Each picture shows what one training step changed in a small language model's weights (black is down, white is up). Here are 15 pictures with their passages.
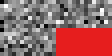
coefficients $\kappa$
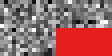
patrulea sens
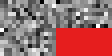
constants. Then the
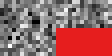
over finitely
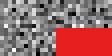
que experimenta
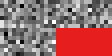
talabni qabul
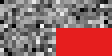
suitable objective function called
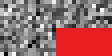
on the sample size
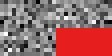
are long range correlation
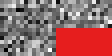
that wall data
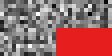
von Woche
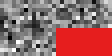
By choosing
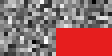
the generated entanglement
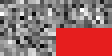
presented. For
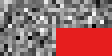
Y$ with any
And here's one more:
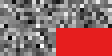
The journal is
